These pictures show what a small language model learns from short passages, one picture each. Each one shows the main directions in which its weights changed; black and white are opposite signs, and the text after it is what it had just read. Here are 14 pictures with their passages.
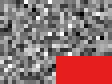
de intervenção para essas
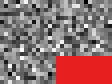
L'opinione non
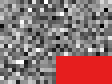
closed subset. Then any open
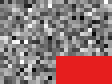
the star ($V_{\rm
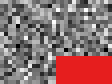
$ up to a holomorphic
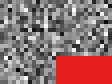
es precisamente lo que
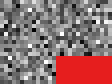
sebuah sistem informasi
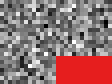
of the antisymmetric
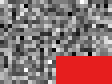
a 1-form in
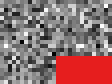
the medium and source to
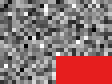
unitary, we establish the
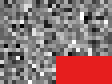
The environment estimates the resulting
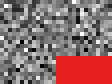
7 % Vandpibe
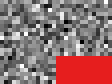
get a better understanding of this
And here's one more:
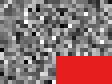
below 1\,MHz and
